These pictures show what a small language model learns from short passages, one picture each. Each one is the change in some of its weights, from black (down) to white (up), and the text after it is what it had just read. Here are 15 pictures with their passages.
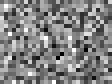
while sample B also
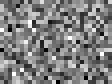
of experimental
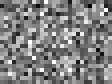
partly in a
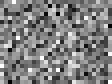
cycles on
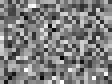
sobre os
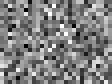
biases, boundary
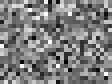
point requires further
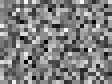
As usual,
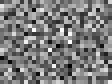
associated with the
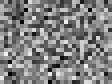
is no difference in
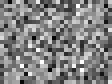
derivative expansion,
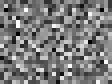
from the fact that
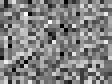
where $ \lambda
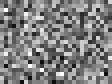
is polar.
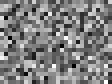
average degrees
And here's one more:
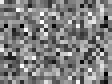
QED. Figure
